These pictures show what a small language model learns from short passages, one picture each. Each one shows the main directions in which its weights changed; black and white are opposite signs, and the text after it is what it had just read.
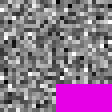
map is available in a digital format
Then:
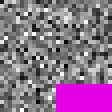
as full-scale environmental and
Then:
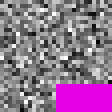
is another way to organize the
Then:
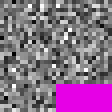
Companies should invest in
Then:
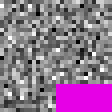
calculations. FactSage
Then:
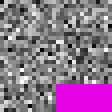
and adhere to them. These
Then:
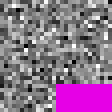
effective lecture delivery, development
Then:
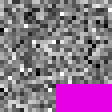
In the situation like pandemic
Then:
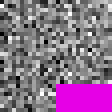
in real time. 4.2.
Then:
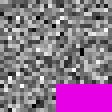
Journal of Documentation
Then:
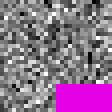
days beyond extraction,
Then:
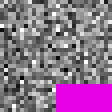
of HA and crosslinking
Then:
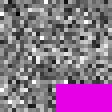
If you are altruistic and
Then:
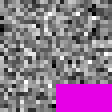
pressurized with 7 bar
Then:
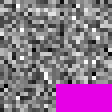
migration from rural to
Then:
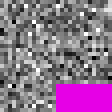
recognition of tasks done by
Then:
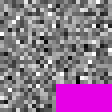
(crazy men's
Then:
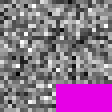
same *x-parity* if m
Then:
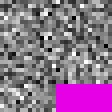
of Interdisciplinary
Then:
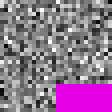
manuscript layouts,
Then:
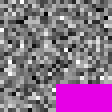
to a Diatek microplate
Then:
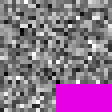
scientific acquisitions and
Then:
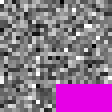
of artificial dielectric
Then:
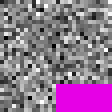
dynamics of speech, its
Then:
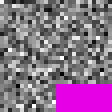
material spike mix 72
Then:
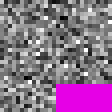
the reduction modular. The developed
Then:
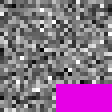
system, choose a strong
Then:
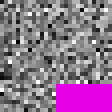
pocket in the ply
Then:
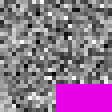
for moral or political
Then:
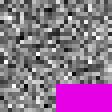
that there is a strong correlation between
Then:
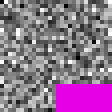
from getting a prescription
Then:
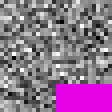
simulation findings, the BER
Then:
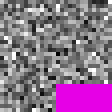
employees as part of the activity of
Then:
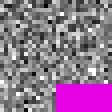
performance and the aging processes of these
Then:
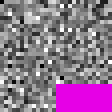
the TNI, and the
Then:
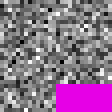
obtain $f(\aleph) =
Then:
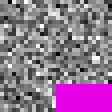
since they were under the class of one
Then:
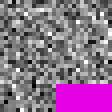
existing urban area but also change
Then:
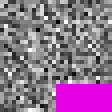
to be poisoned by
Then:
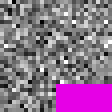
turtles to contribute to
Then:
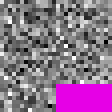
the world, religious leaders
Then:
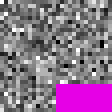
higher, and dots below
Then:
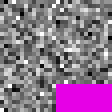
These APIs allow users to
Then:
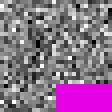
would enhance the overall economic development through
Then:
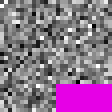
performed at a energy level of 10 J.
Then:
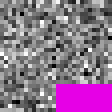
the derivatization of
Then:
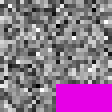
around the entire surface of the
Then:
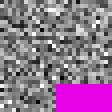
so that the microcontroller
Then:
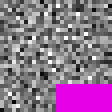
Mohammed Said
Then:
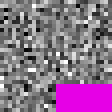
*State reported Sabah 70
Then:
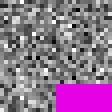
UAV pose data). The
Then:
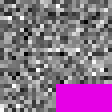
capital formation, and gross
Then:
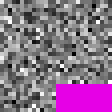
the problem of video frame
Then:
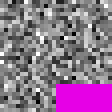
they have the opportunity and can perform
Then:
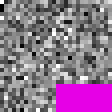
depends on the coat weight and
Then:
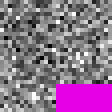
from Region1 who voted
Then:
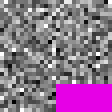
was inserted into the patient and
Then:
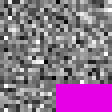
the standard errors of the
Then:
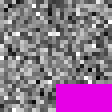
1). This sampling was part of
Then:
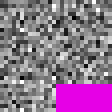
stepped to c from
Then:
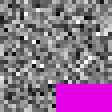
their research works and conducted two or
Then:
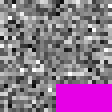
film ceramic coating,
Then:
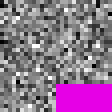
M. Modern Treatment
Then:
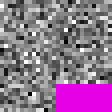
findings are discussed.
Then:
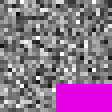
hotel capacity is rising in
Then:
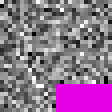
in the emerging literature as for
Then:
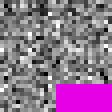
degree students studying both Engineering
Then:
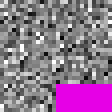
Our considered device is a device
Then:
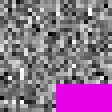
(aphasia), weakness
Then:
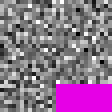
further extended to evaluate the most
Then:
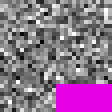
ticket is submitted,
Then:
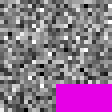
Friend of Allah!
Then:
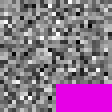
conspiracy as well.
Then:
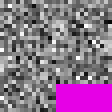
them to develop new strategies to engage
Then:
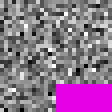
Statement: The authors
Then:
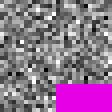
should serve as constructive
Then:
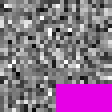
designer, inspiring.
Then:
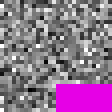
represents the first step in
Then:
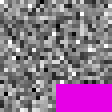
yet been answered
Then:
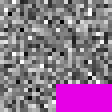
Vn2, Vn3, and
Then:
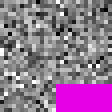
in steady state shows that
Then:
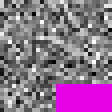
results indicated that the Trivedi
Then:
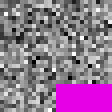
The proposed system consists of two primary
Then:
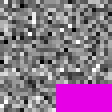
and flexural moduli and
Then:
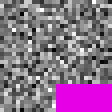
only write operations and require
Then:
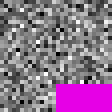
30 MHz, cable
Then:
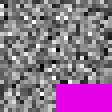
detector over images / live
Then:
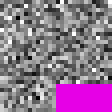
of the respondents agreed that
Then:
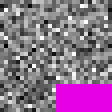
process* - *Listen to each
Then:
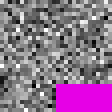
study, a direct measurement of the
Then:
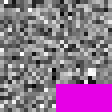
with Hafliger and
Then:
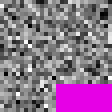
if existing data will be reused
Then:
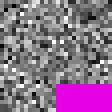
the India-Thailand
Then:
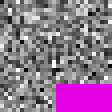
the Open Access publishing
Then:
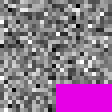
detection in milling operations because
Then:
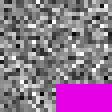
on lipophilicity of the
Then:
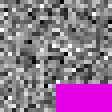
Hydrogen HCl
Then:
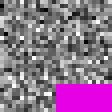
condition. As regards the soft
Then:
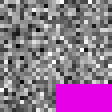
on a mathematical calculation
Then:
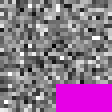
created by applying the following
